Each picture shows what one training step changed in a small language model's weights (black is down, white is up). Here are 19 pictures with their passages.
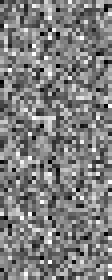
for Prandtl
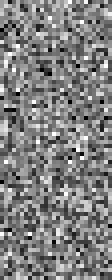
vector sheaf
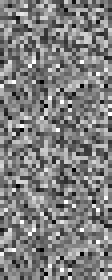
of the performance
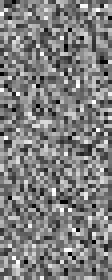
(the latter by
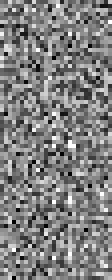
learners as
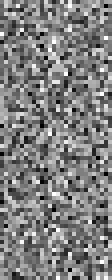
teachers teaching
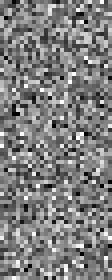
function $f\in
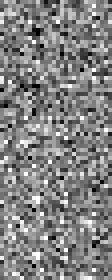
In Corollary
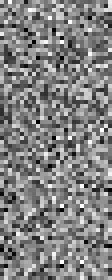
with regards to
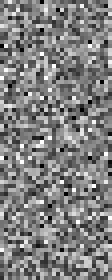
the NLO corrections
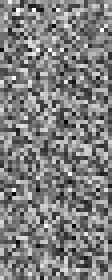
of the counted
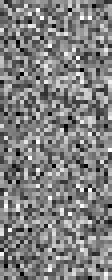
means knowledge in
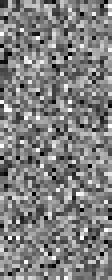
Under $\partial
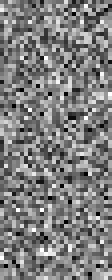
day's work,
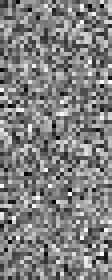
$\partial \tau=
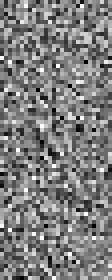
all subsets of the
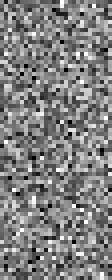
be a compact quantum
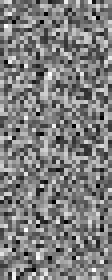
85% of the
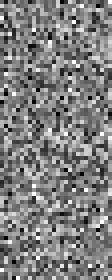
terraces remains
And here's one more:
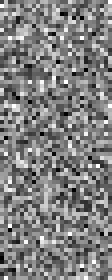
dominated by the
